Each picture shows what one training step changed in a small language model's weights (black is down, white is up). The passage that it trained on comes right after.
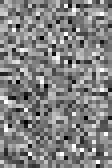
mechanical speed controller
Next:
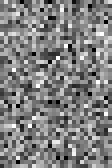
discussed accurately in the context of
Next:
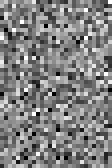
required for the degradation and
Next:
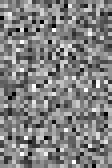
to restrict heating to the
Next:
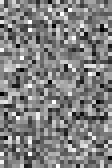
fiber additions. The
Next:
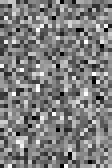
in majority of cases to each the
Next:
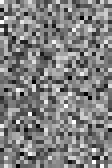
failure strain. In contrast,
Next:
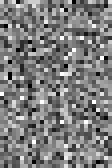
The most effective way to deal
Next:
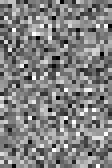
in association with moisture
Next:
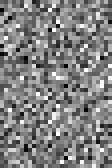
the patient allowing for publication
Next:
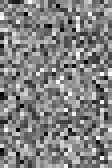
of time, recognition,
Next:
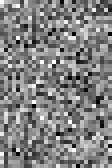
and further increase in its level.
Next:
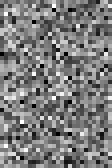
science topic of their own
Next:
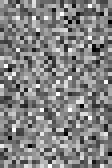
Schinegger et
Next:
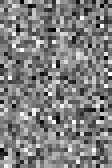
not have initial elastic response,
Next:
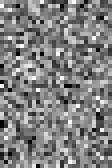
example, in Suleiman
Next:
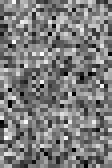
stressed in the same way,
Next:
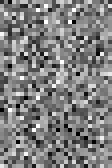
appeared to influence the work
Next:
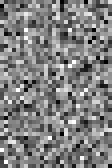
- i) Develop a system
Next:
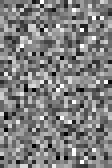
in the leaf margin
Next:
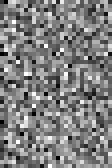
a social, psychological or an
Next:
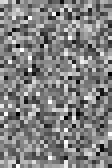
with help they can succeed.
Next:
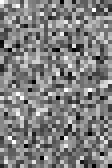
and income levels, each with a
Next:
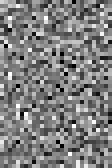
Electronic Engineering and
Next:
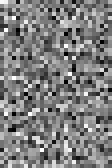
research is very helpful for the
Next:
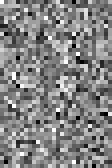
climate change can easily lead to
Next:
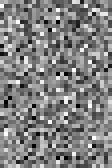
the aggregate and the
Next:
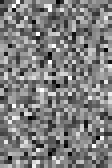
restless that you have been
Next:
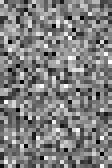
radial distribution function, a range
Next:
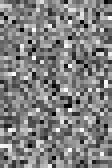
d'innovation et de
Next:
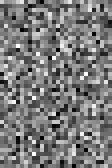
the participation of two dipolar
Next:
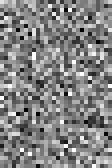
testing. For an investigation of
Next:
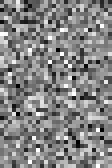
C12G Documentation
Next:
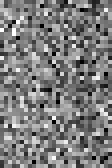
growth of the fungus was
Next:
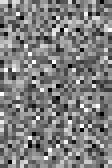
processes of three industrial plants of
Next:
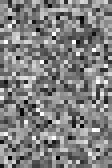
notion of a ‘digital
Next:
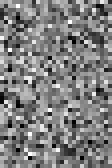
Xi Gu, Guan
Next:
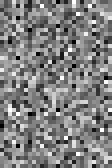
school, SMP 1
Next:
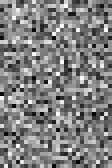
are aligned with those of the
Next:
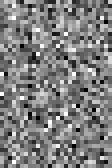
have been identified to induce
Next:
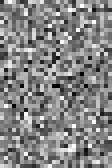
electrode [6], - and
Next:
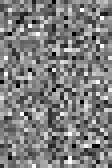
best school in Bangalore
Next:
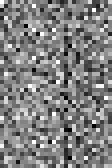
organization service and measure the performance of
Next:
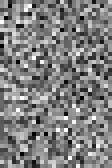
of damage tolerance occurred
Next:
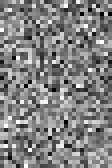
2D monolayer cell
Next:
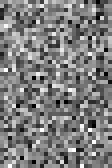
were studied, on the other
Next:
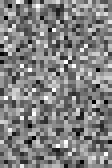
the differentiation of
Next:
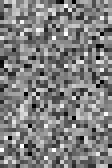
that the stress concentration away from
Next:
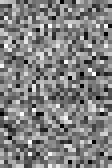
in monitoring wells. For
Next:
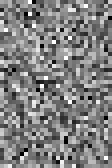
may arise. Development It is
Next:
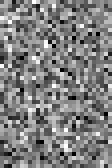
Here lack of communication leads
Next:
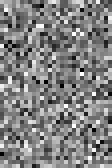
and Ken Appleman and
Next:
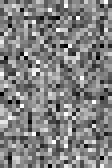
Laminoplasty without
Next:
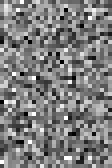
interferometer probe for
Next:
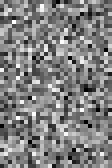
administered. In this study
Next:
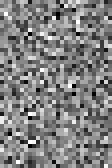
among many available turbulence
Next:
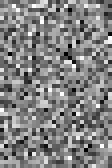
of business. Operational performance
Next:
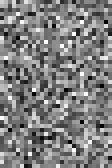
changes in society. It should form
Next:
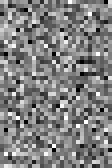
high risk of infections caused by
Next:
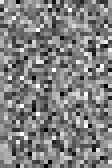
disease is seven times more common
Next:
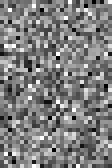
rights both in terms of
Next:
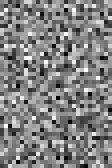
quality indicators of the system with a
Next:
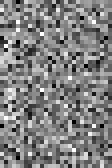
Lukic, N.
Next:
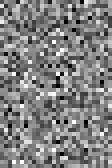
promote research outputs that are
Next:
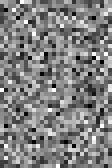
Ongoing studies will be essential
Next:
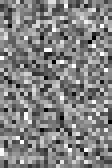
Prevent waste and pollution
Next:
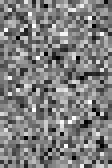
- Confidentiality”
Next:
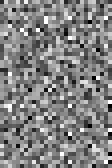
RESPECT TO
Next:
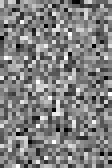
general, when comparing the
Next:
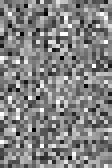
and data literacy; communication and
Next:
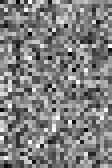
Keywords Long Term
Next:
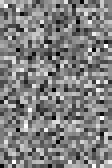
to what we call 'the
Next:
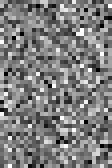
the full-scale reference
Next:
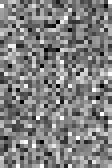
apply modern management processes to improve
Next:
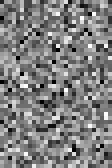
water wisely throughout the
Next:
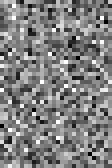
have significantly enhanced this safety
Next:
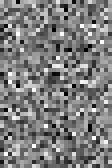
Introduction The primary objective of the
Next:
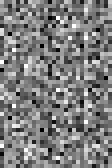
terms of life role perspective, they
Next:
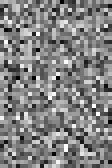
for germination percentage and mean
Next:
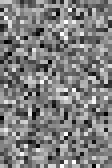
is to support reforms in
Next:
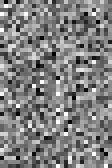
blood vessel formation increased significantly
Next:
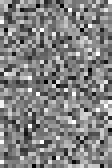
subjective observation. We
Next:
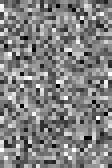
boisterous metaphors
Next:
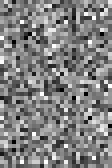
stakeholders OXIPRO We
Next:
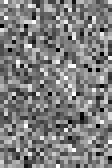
problem. In sports activities,
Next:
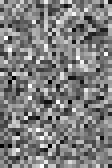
Moldova in terms of
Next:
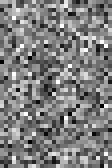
are publicly listed at the
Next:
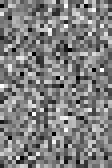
or reclassify the
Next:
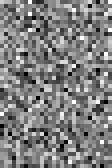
available information. Figure 3 –
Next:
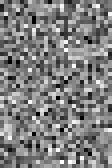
In equator area with stable
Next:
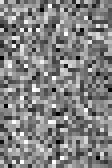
phosphite treatment that did not
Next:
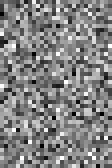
chemistry, etc.) or
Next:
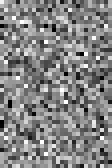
soil, thus moving from
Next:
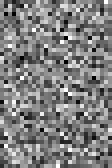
can be infinite making a
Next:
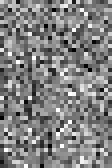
analyses. In the late
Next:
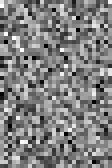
multiple technological domains, namely
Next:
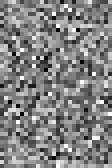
such as trains passing by
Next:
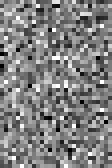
the research, it was seen that
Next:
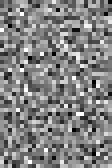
safety and offers to carry
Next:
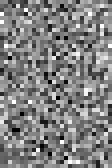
time agreement with IB
